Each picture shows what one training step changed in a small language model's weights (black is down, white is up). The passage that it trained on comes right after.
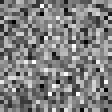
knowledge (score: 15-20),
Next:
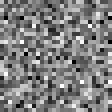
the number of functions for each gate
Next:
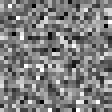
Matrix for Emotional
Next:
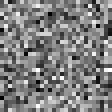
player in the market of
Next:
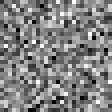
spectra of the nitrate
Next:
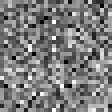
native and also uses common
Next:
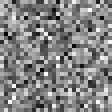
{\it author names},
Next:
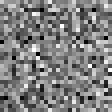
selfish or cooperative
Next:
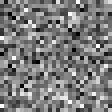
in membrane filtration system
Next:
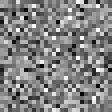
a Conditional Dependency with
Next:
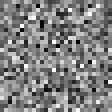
it as "the upper system representing
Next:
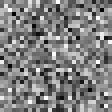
for all testers, as was the
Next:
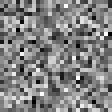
**sandbox environments** -
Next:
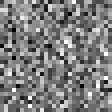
\ref{diagsystem} shows
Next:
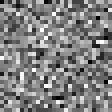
will help software
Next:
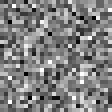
this approach maintained lower computational
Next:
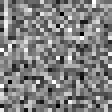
Micro-MgB$_2$ by
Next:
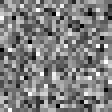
E coli - Escherichia
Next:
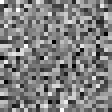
higher biases are calculated for the
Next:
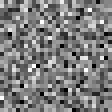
a controlled attenuator with phase
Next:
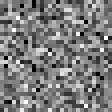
the meeting officially
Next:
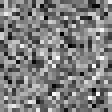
wild, ruderal and
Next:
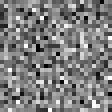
null hypothesis is
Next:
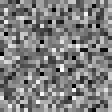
of Platforms - Data
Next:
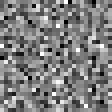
$1\le i\le m$, which
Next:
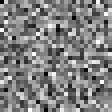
constitute a network striving to
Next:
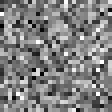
based payment Transaction
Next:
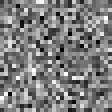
batteries dominate new grid
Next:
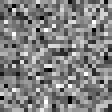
isolates for which a crop species
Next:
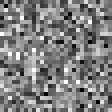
of non-overlapping subsets
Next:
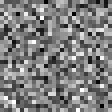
protocols from sets of product
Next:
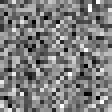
or wax with the original one
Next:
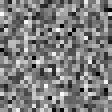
HAB habitual mood
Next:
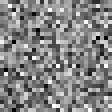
not depend on $\mathbf{k}$ and
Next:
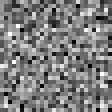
\newblock \emph{SIAM
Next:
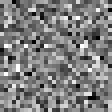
strong coupling is manifested in the
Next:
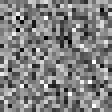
between observers and their respective
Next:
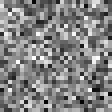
and 2100 pounds), followed
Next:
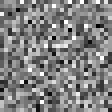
successfully satisfy the
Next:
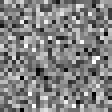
hydration. Soft
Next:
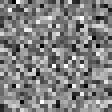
reclamation, machine
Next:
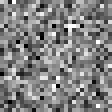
agriculture (ca. 17
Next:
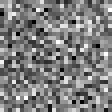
SEF spectra for three different
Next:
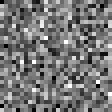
Community make, did the
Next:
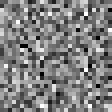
synthetic color. In this research
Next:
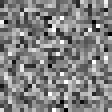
2011, while the census data was
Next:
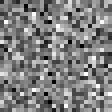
safer, faster, and
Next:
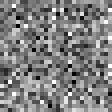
\be \nu ( s_\Lambda |
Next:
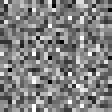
representative keywords In order to
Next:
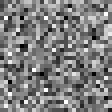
rises in some markets,
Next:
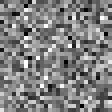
inclusions of the carbide phase
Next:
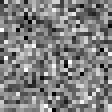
polarization can be used for evaluation of
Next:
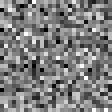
patterns of borrowing depending
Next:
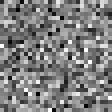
physics. The \calchep
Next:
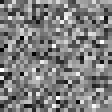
for the most singular part of the
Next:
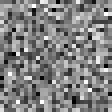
since fewer or no treatment
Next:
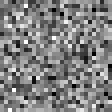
environment [1]. This event is
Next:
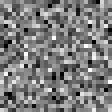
young students and contribute to the
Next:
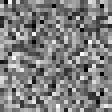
reaching its minimum at the center
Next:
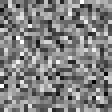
performing the functions of a teacher
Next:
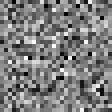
which contradicts the minimality of
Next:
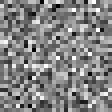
steady states we prepared are
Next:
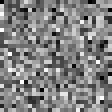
different bands we did the following: we
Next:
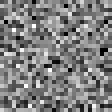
start signal to the dye
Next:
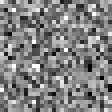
chemical contaminants arising
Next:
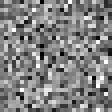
effectiveness and computational complexity.
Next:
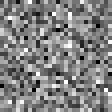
sample, which are mainly: (1)
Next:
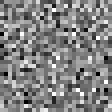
Akpasi has received
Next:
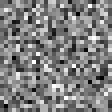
you ever had except your
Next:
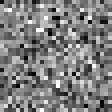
we work here not with tensors but
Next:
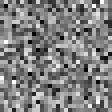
interaction models and machine-learning
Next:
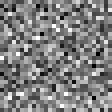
engaging, promising
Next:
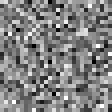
is performed over the number of variables and
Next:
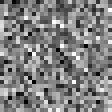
establish some form of
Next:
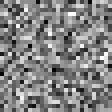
solutions of calcium-cobalt
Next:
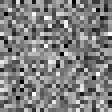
may cause the differences we see in the
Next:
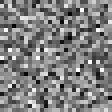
However, this phenomenon causing
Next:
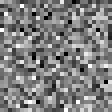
paradigm can spawn tens
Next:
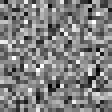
the geometry has been motivated
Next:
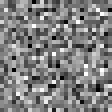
and 2050 to meet future
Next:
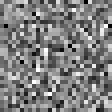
compare different models. Our analysis indicates
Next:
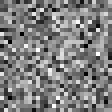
information given should be able to rule out
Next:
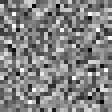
and lenses, was measured as
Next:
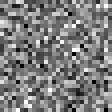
day of inoculation of medium
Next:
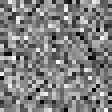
polynomial SCG
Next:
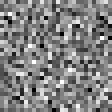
HTML page), so the first
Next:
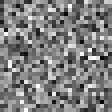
ethical component in the creation and
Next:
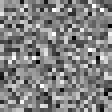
its relation to $f_1$ and
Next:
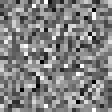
was mentioned three times by
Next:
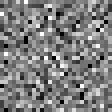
larvae were simulated with a
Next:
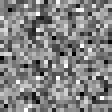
for isoamyl alcohol.
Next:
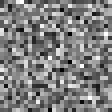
fermentation oxidase
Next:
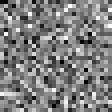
expected a strong trend of lower
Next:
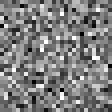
well-formedness issue
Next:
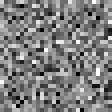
the success of the operation.
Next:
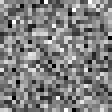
among educators, it does not
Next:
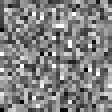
including the OWASP Top 10 for
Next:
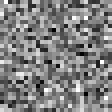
works in the physics literature
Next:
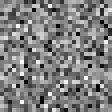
decreased with crack extension.
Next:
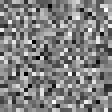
Genomic Selection in peach
